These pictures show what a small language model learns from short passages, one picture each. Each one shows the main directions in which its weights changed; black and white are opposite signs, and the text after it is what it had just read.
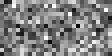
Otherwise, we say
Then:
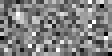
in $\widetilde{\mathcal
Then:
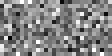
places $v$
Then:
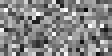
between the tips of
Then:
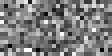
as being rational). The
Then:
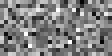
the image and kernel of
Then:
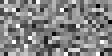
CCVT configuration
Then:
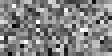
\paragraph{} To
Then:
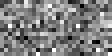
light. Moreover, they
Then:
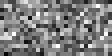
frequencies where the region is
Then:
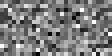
for the damped
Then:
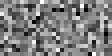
to obtain the temperature distribution
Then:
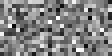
along $\gamma $ are
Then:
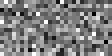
use an analytic or topological
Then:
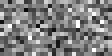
remains unresolved
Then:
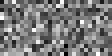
their huge sizes.
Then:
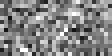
we take $\tilde
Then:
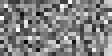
linear ephemeris
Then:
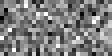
and H. Feng
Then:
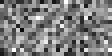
that the generation of gravitational
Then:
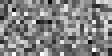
waves which sit on
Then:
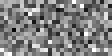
a value similar to the
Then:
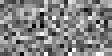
Remark 2 have some
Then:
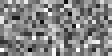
Starting from the
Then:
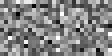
sub-plots in
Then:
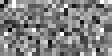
quite often, there are
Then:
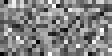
is now, do we
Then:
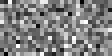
distances (typically
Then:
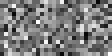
In addition to the dynamical
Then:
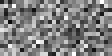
has a local maximum,
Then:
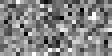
Note that the position and
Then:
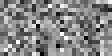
parameterization techniques for
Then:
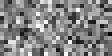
of \cite[Proposition
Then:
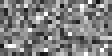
and total widths
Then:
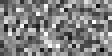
Education Press
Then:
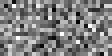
one can discern
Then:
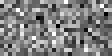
once we find a body
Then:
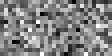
sagittal view
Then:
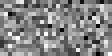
considered as reference solutions,
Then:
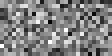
found and it has to
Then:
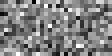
is, just as in
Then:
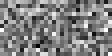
the proof of Theorem
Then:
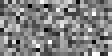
flake of graphene
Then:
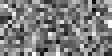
The shelling for
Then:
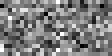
is relatively small.
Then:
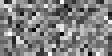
this is the case if
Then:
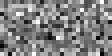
easy to compute.
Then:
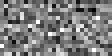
at least $90
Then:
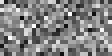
modeling and computational challenges.
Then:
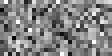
focused on
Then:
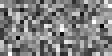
of real numbers. Set
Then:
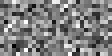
existence of dark energy
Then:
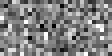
bond rupture
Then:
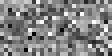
\leftrightarrow U_A
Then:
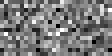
or a disconnected
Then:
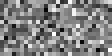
framework facilitates
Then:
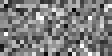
but one can recover the
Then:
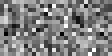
$\mathcal G$ is
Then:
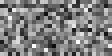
is insensitive to
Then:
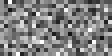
P$ at the
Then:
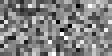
the zero-scheme
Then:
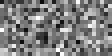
that the function theory of
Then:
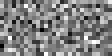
standard theoretical techniques exist,
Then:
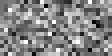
\delta | {\tilde
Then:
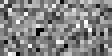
contexts such as
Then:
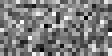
factor in the gluon Green
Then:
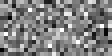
The resistance shows a
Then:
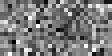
population mimics effective
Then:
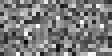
negative and the other half
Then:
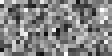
by generalized Gaussian densities.
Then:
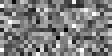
matter, preheating
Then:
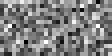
$independent$, and let
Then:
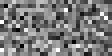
the potency than
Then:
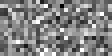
with certain nice
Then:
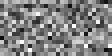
used in the definition of
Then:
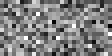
overall, but 32\%
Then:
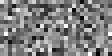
state wave function is
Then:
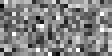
clearly seen that the gravitational
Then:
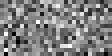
We therefore compute the total
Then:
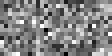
\leq n$. Thus
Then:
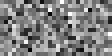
$$ The algorithm then measures
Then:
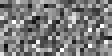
of the disordered
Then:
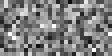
considered by Ohn
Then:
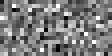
vertices are identified together.
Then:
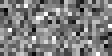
and its extension over
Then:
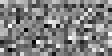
from below required on
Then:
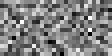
of the elements in the
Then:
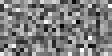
mean value of the
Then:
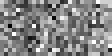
measure. In section
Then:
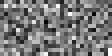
spectrograph, can
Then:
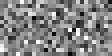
the integers $i$
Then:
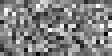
Rosay and
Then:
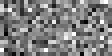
medium (ISM),
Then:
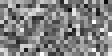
the obtained accuracy versus the
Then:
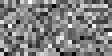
5 shows that the time
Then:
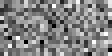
even before we get
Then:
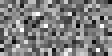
barriers exist for
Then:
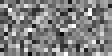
for any finite field
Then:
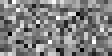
observed luminosity histogram
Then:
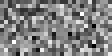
the variability in
